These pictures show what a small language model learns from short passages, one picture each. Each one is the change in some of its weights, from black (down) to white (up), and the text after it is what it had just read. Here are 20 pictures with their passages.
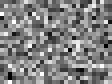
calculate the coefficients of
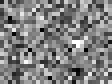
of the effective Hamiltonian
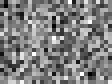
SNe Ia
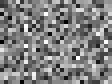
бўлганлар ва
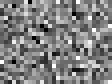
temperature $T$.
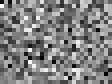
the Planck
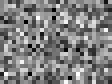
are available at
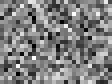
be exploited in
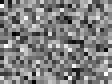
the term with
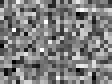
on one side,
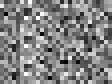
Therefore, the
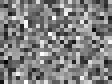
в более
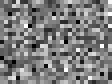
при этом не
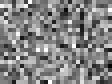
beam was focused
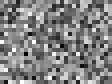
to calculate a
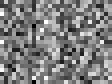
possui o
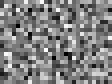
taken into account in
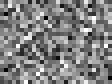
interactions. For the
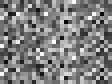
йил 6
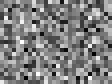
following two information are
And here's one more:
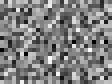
Networks} With
